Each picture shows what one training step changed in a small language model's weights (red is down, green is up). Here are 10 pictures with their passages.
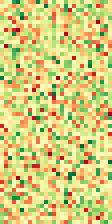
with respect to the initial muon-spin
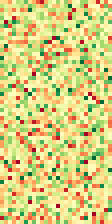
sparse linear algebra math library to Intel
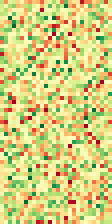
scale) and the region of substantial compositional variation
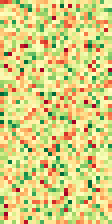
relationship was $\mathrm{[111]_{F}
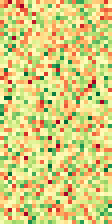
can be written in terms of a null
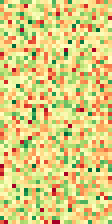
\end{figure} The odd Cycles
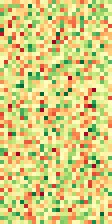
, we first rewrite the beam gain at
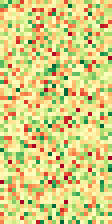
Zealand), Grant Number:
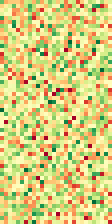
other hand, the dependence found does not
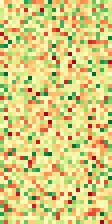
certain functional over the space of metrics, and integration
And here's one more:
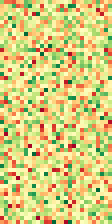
the field onto an FFT grid.
